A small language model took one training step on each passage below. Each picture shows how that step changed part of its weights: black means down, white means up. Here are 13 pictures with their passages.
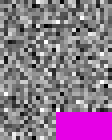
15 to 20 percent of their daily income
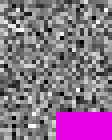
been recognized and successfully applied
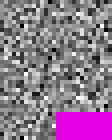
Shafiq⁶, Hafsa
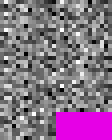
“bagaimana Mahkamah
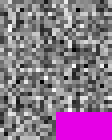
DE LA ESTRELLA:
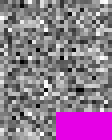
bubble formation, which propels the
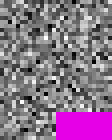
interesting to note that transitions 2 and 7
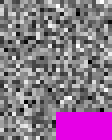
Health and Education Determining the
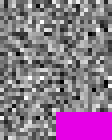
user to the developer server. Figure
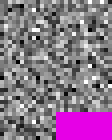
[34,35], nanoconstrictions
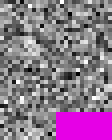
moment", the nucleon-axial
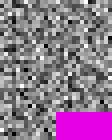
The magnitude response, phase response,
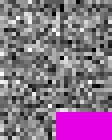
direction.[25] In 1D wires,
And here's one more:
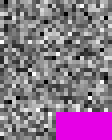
the $\U(1)_D$ superfield
